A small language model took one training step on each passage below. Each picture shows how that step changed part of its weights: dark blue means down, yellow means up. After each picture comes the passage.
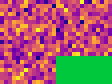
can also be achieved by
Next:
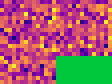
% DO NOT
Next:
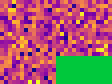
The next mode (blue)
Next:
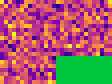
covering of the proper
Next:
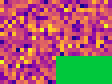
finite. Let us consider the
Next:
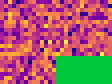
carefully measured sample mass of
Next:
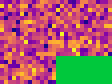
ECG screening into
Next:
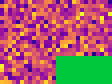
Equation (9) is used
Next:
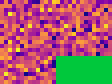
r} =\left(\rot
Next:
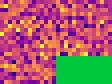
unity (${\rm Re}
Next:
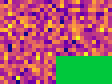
intrinsic scatter around this relation.
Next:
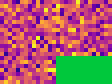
the minimum S/N could
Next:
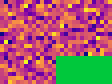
like BERT from
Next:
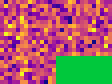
reflects the expected, roughly
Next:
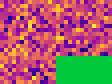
dwarf star that accretes matter
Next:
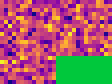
electric fields originating from surface
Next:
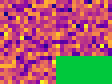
(a location-based and
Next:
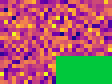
quantity of ions, and whether
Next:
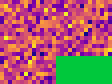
the Markov chain by using
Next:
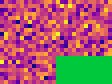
(70 meV) with
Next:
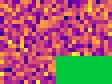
the coarsely and
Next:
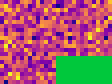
the variety. }.
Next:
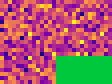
are internally stable but
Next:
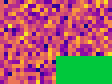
insert). We speculate
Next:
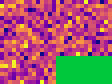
but low location precision of slow
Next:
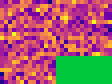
density and temperature of the medium
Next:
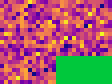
framework integrates self-KD
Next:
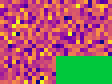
sophisticated modeling will
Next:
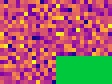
theoretical analysis of the previous
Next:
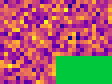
new window to investigate topological phases
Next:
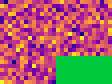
consider some of the state of
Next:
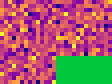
Despite growing evidence
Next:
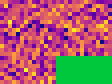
base our efforts on existing
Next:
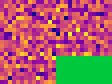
layer with a metallic one is
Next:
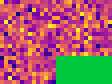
two coordinates on the sphere with
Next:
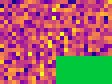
T-behavior typical
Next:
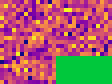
\\ & Impurity
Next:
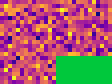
to estimate the dark matter density
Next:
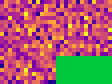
\partial_{\tau} -
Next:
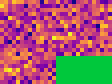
cache configuration of the
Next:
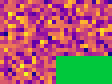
atmosphere. On the other
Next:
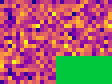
mechanism predicts three light neutrinos
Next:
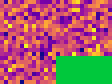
tunable BICs.
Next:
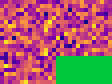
population: globular clusters or compact
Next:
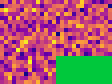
can obtain a conservative estimate
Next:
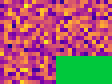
very good but operation is complicated
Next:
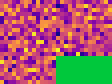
the collapse of immersed
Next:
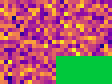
start of the thread and
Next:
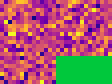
tensor, as well as the
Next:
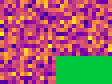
de Ciencias,
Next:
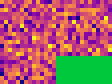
A and B shows the probability
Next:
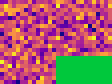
to exploit all the potential
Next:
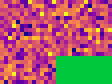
not yet known. Let us
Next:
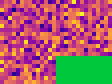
% Adjust height
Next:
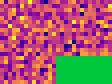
neighbor interactions. For these we
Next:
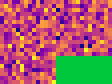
the delta method.
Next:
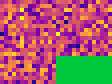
spectrum. However, if the
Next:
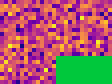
of a given sky region.
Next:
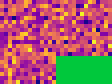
only surface properties into account,
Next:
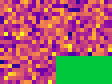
the horizon, because the
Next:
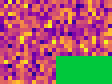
apply, although different identification
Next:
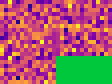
plotted below the experimental spectra in
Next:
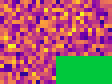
the rare variants mainly affected the
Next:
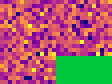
field theory of fermions with electric
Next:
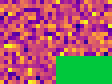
of $V$, one would
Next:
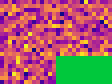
of star formation in all but
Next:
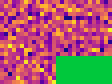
in each polarisation channel is
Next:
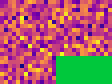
theory. In fact, for
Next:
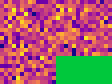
qubits required to realize that
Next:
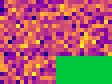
to classify and identify malware
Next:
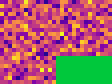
will be called ``space''
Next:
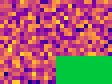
$2$DEG in
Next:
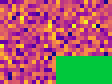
evolution of this excited state and
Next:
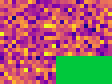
blockchain technology has
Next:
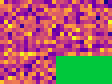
one should do simulations with
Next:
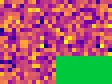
of TOAs from the
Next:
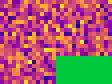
in agreement with Cassini
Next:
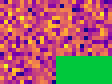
order to form it, even
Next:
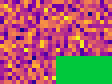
the latter. Both of these
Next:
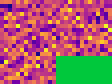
newly-born hot
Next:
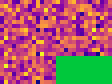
the data does not need to
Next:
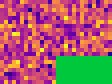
$\omega$, the universe is
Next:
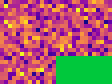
occur. Through extensive
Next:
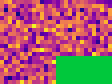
is the secular change in
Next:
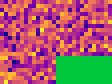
that the distribution of the magnetic
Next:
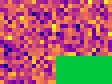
angles are not determined by the
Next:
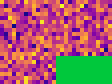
over a range of variables.
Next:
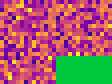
of this paper show that
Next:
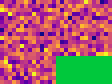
discretionary time with the
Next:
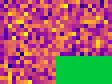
be violated. Well
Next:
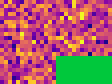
were carried out only once,
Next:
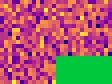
the triangle network shown in
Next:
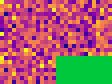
the CERN Super Proton
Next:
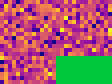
at Ulsan National
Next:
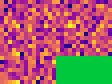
well compensated by the
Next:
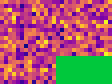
study. We showed that,
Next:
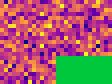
limited and controllable impact on
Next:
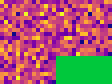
pullback of the degenerate
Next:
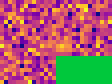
Chem. Phys.
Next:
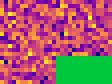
then tie strength is more
